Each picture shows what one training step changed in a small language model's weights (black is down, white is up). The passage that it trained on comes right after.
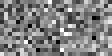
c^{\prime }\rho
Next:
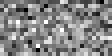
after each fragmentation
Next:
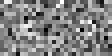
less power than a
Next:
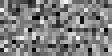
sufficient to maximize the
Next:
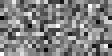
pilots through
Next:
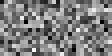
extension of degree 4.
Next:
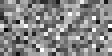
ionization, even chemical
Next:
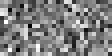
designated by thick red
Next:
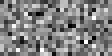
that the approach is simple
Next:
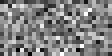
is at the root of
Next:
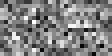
infima for certain
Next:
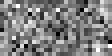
require explicit calculation of
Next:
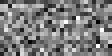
is an exact sequence
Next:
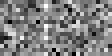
This scheme involved two key
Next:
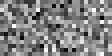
to find any reports
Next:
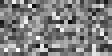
5 GUI,
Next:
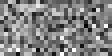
the data collected in
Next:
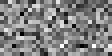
additional regularity assumptions. For
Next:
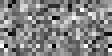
(no line should cross
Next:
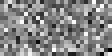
engineering applications, the
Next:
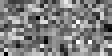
mentioned, it would be
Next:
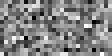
a practical quantum key distribution
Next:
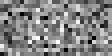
does not involve any linear
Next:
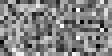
the filaments no topology
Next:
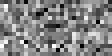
and let assume the test
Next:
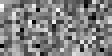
desirable to construct
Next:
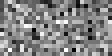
phase plane analysis of equation
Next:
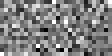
day) in 5
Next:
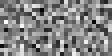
tumor was completely
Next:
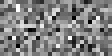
stochastic integral of a simple
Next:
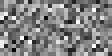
group Of the
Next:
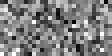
for some $j$.
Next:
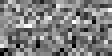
detection based on the information
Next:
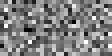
It is also assumed in
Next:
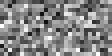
line represents energy correction factors
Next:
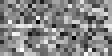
optical medium, interactions between
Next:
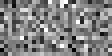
families constitutes an
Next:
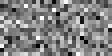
sufficient time to better align
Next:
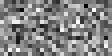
uses, in modern
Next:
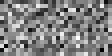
we quote the original
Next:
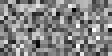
the generator of the unitary
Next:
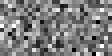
if $j$ elementary
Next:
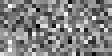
f$ denotes the
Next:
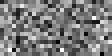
of $T$ which
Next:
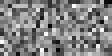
have one version of an
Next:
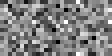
for very specific values of
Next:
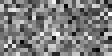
\eop For reasons
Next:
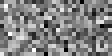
operator and its variation.
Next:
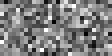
preformation to define
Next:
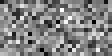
of the magnetic moments around
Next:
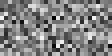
promote the
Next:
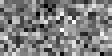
in the infrared. As
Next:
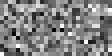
the equator is a
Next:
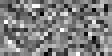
t table, namely
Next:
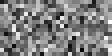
of homotopy classification using invariants
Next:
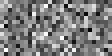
only focused in
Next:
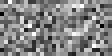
them parallel transport or a
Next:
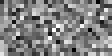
angle of incidence
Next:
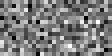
Park, MD
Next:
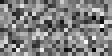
of the link between solving
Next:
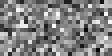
corollary is different from
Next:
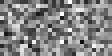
we test the effect of
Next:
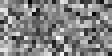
due to the system as
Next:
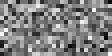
the use of homeomorphism
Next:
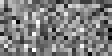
is the largest value for
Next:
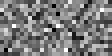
to $3\delta
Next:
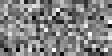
a station to its
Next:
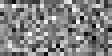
Chapter 4, are
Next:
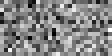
dip shifts to lower
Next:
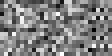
paper is organized as
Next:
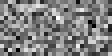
the problem of PC
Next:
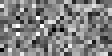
the one which was proved
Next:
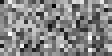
encouraging for
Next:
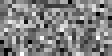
occurs at much higher temperatures
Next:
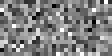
to the spatial distribution of
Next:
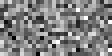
Panel (a)
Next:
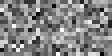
to the charge transport and
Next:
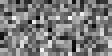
Eur. Phys.
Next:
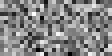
the dynamical viscosity
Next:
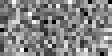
identifiable components
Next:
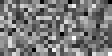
$ has only one step
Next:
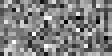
triangle moves define a partial
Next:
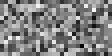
the Haralick
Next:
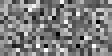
a vertex $v$.
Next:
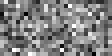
did identify the world
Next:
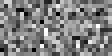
be an abelian variety of
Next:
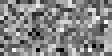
the eigenvalue aspect when
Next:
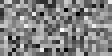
range of nearly optimal
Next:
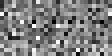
3-dimensional volume.
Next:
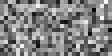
the main points of the
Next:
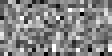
illustration does not match
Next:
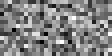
exactly the ground state at
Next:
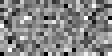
(filled circles).
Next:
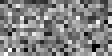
object is detected at a
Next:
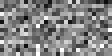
5~cm thickness.
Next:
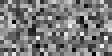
$i$ to distribution
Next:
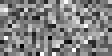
interaction with the solvent
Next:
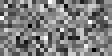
for periodic repetitive
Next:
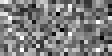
heating is necessary to
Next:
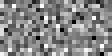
green subdomains are
